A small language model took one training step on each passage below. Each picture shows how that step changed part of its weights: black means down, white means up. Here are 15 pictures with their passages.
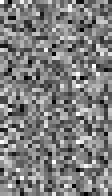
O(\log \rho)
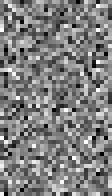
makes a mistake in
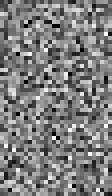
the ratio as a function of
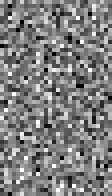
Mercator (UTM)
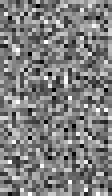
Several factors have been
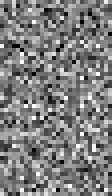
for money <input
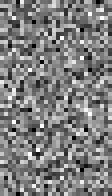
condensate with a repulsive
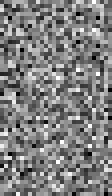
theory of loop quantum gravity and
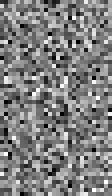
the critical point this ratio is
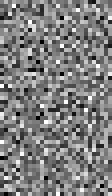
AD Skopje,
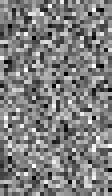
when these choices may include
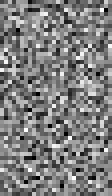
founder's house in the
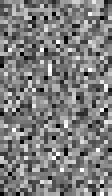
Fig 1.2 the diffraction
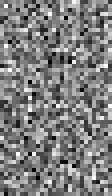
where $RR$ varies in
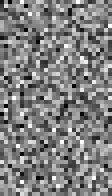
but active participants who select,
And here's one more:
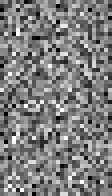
and need the original reference
